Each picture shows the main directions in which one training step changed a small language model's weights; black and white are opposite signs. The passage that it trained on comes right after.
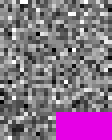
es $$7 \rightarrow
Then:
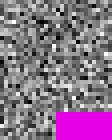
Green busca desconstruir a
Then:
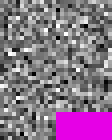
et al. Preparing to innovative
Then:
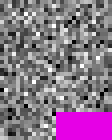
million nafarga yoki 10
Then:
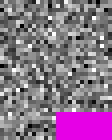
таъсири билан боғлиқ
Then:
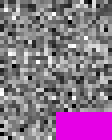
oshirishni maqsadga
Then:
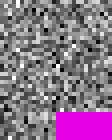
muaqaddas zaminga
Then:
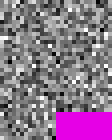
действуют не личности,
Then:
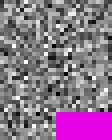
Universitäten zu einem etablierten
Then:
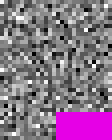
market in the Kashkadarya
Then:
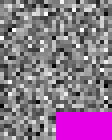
XXI asrda jismoniy
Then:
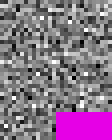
por la Universidad Michoacana de San
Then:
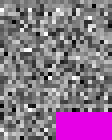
et autres notions voisines, afin
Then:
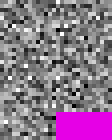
va fraza ichida ko'rsatib
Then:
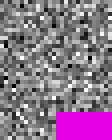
INTEGRACIÓN DE
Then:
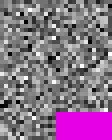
Motivação e Cultura Nacional: um
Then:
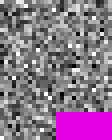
ними. Сопоставление
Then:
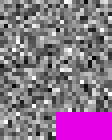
size, objective or organizational
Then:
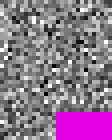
Xavantina e confirmada por
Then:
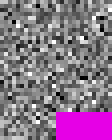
Security Of Students
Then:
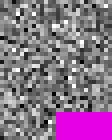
com a legislação vigente disposta
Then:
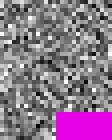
jantar, arbusto, um
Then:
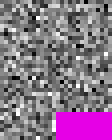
результат входит
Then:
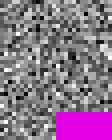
la rodilla. La vivienda es
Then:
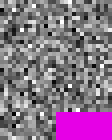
O‘zbekiston milliy universitetining
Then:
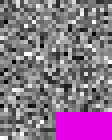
químicos, aluminio,
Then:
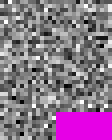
фойдаланиш мақсадга
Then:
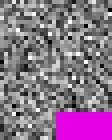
and methods of resistance
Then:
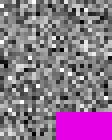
York : New York University
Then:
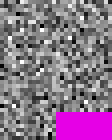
de um ponto} \times
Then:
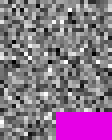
Оцінка доказів на
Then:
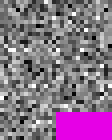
l'étude Deux types de
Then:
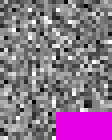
ishlashini yo‘lga qo‘yishda
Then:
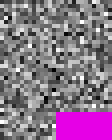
PSYCHOLOGY. Web
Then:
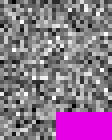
- М.: Высшее
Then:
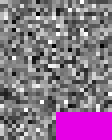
по аналогии уделяется
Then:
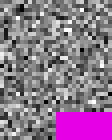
развития фотоискусства
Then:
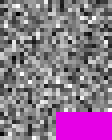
гибкости в работе;
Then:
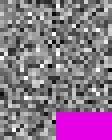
se não houvesse o dano.
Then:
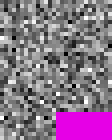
codified a distinct set of
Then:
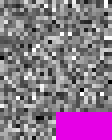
Annotatsiya: Ushbu
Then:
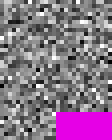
Científico: Dr. Oston
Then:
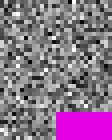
CHEMICAL SCIENCES
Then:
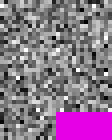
M. Breastfeeding
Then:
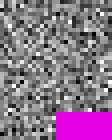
humorístico e argumentativo
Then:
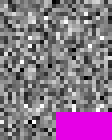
actividades desarrolladas. La
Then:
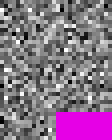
dalam Undang-Undang
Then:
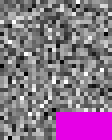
questionadas a cada nova visita
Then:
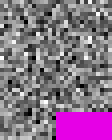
- Paramita, I. D. A.
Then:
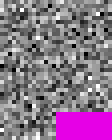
transformation Min-Max normalise
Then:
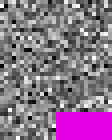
denotativ birlik belgilariga ega
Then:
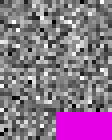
regulación. La pregunta que surge
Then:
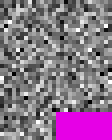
shuningdek, "xafa
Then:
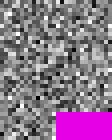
its testing among high
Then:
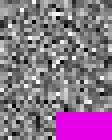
românilor de pretutindeni*,
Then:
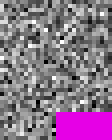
kurangnya perhatian
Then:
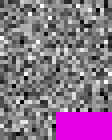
con prudencia en la gestión y
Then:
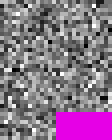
coerente. 1. Il paradigma
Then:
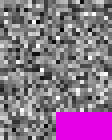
того, необхідно створити
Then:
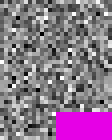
PAX-5 реагентининг
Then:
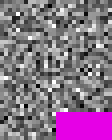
relação ao modelo de referência,
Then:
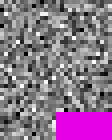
из первого поколения
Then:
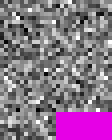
xalqi balki, jahon
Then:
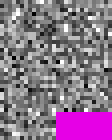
parametrlariga asoslangan
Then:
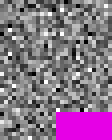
rivojlanayotgan mamlakatlarda
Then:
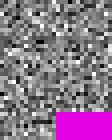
ve yurtdışında her hangi
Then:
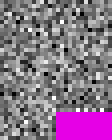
banco. Dano moral.
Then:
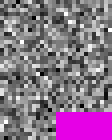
mavjud bo'lganligini
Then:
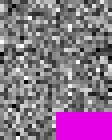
– Mirzo Ahmad;
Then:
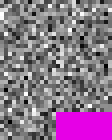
O'zbekiston Respublikasini
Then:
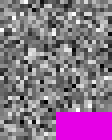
como distribuição de água,
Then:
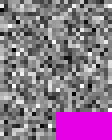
оценку нормативных
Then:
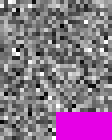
інтермедії до драми
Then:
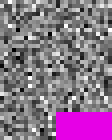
atamalarning kelib chiqishiga ham,
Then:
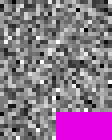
yarasha soliq miqdori
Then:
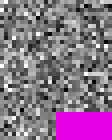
от ва эчкининг икки
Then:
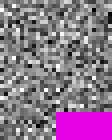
(ion almashinuvi) yoki
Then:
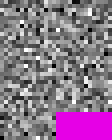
Non-Muslim entities by
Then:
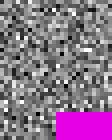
athletes. Brilliant.
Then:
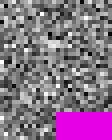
korrupsion holat, ommaviy
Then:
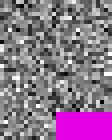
και την
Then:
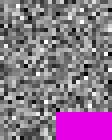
A. M. Abdullaev, M.
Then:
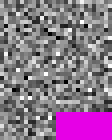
Já as plantas possuem um outro
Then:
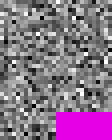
Khả năng thích
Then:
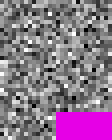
un cierto tratamiento plástico
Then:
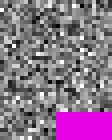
football professionnel,
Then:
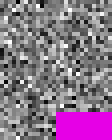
9. Саидхонов М.
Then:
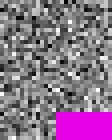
către profesori, sprijinul
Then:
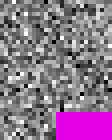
diciptakan apabila seorang
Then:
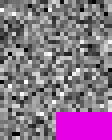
Business School Madrid,
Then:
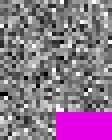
B.; et al. Acidentes
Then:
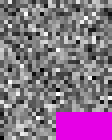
başka şehirlerden
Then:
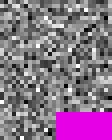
олиб бормок; гнать,
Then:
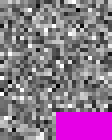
pravo Ukrainy: teoriia
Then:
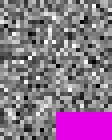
– PARÂMETROS
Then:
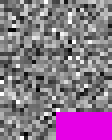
eine Landessprache sein.
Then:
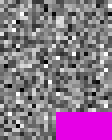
просторі Пісочниці,
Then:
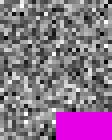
à des résultats divergents.
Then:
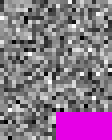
leider of sub-leiders op
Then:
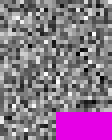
na entrada da escola, sendo que os
